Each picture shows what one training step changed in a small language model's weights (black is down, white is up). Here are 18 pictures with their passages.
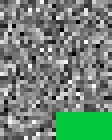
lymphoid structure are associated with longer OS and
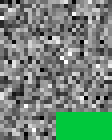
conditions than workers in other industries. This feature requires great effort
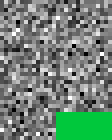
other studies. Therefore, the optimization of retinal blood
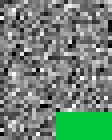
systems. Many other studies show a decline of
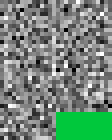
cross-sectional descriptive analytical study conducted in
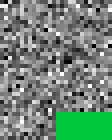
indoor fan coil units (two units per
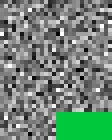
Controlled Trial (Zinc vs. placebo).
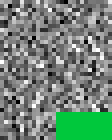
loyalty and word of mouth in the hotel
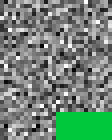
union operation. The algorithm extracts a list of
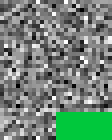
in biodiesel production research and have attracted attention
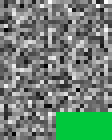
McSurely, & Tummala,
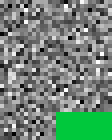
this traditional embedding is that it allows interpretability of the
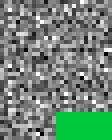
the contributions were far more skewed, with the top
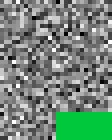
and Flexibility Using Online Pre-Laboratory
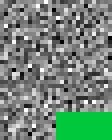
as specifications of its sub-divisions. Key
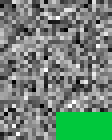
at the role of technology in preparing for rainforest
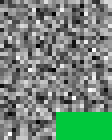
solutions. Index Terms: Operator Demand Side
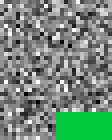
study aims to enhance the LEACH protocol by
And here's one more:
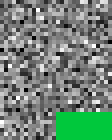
to start having curiosity with some sexual
